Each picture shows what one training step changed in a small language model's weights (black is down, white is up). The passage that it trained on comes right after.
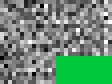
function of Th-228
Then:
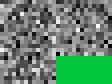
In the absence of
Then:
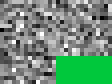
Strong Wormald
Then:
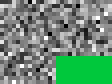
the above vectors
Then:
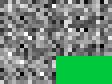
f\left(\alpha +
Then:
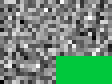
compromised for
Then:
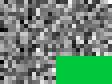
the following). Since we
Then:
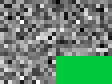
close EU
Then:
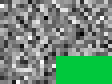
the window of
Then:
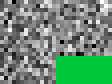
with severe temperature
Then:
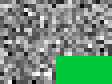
are two transversals of
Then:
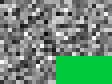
for the high-dimensional
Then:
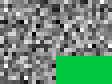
system interacting with its
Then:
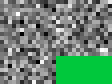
the glueing sequence to
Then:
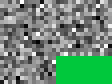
is average and 15
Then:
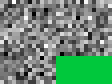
quantity is
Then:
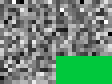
10$ times that of
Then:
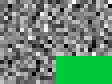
Learning Module
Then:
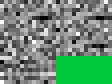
printability must be
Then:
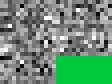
These sections obey
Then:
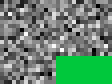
We prove that if the
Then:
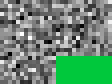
on the Fourier
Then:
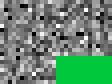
Einstein field
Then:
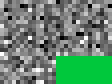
Einstein condition is
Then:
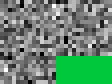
resolve one or more
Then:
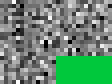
details of the
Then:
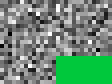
mild regularity
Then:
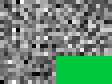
in diffusivity
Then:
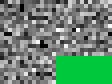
action turns
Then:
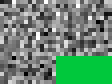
an open problem. The
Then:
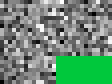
weak comparison
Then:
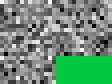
inside of the
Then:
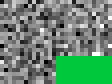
significant challenge to
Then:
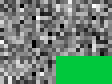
momentum, the
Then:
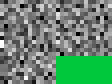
lattice $G\subset
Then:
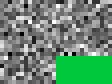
the zero-field
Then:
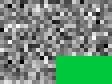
assigned. \item
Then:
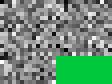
led to a rise
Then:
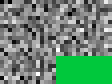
if and only if the
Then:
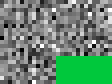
Profession the
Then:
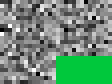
15 min on a
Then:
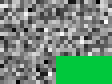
that were prepared
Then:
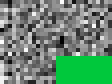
modern hardware,
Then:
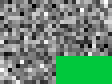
points to both of them.
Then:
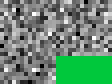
switched on
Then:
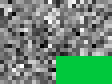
advantage of a
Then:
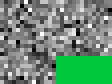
When transitioning from
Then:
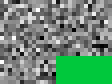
actual data, effectively
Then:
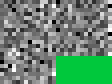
Moreover, due to
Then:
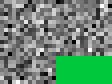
were regained at the
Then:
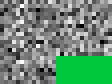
with enhanced
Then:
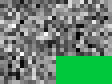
agents reach
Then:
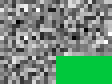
based on the popular
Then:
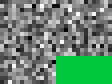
Table 3, the
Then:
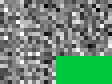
\right. \right.
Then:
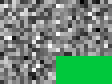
that for the two first
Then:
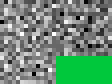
+\gamma \right)
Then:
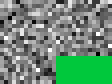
the conf function of
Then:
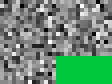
2: Paired
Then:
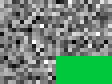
an induced subgraph
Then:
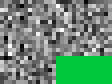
_3$ in the
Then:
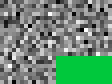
An application of Theorem
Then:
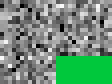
family of operators
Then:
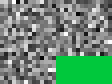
in this area to
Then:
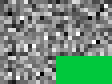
-- mainly for
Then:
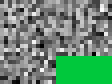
from establishing further
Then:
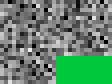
\bibinfo {author}
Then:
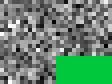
a certain class of
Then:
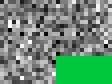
CO2 Laser
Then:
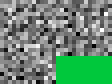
of obtaining additional information
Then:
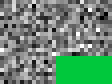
application. The application
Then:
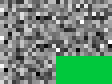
management strategies
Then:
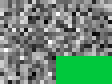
deformation parameter $q$.
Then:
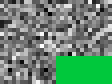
the transfer . the order
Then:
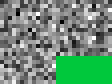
main interaction for such
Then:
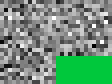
screen shot
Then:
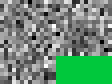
deleting similar terms we
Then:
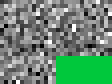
is probably due to
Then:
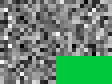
\infty$ in the
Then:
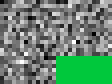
other reports indicate
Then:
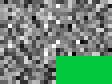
the limit $t \rightarrow
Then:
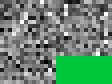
personnel have the
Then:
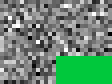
sugar) should not
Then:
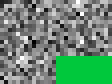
we will not use it.
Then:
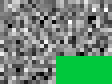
for multivariable
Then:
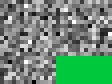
parasitoid of
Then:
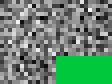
used. For example, in
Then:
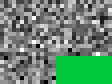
implement in the
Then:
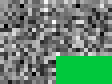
the onsite potential is
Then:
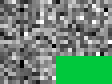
compounds have been
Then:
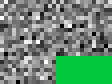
feature embedding.
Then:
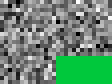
future gravity
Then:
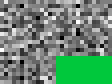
different mediums
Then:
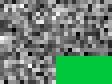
outgroup, is
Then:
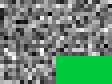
the selected variety
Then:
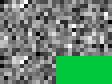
been infected at the time
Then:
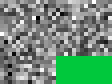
offset recovery
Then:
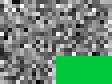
for the AE in
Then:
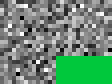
\alpha}$ whenever
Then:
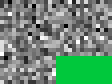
However, these terms are
